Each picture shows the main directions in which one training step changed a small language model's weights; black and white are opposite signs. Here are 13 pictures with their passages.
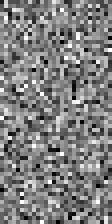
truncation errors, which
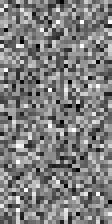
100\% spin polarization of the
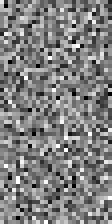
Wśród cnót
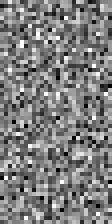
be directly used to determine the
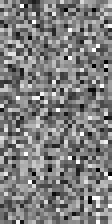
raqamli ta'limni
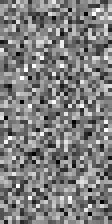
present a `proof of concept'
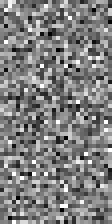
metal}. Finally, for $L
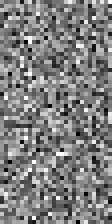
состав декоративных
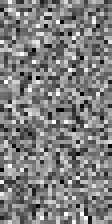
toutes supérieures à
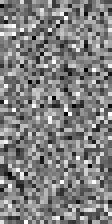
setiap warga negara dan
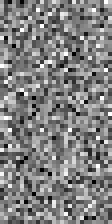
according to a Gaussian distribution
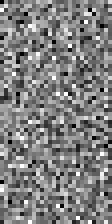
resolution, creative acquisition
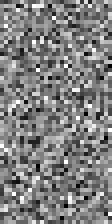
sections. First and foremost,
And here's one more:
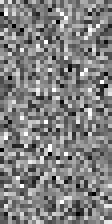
Vehicle Functions\\ }
